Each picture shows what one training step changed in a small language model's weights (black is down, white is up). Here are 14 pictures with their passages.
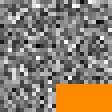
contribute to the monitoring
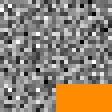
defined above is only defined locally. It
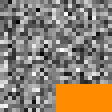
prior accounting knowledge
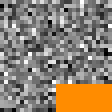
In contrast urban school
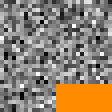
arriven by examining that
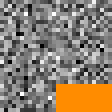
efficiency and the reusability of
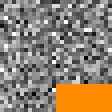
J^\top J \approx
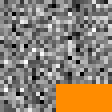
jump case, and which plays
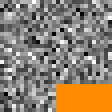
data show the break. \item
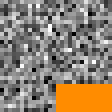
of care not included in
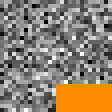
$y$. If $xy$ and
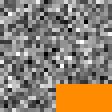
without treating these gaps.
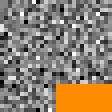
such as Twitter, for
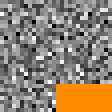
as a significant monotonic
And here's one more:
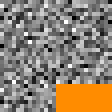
\mathbb{Q}), \quad
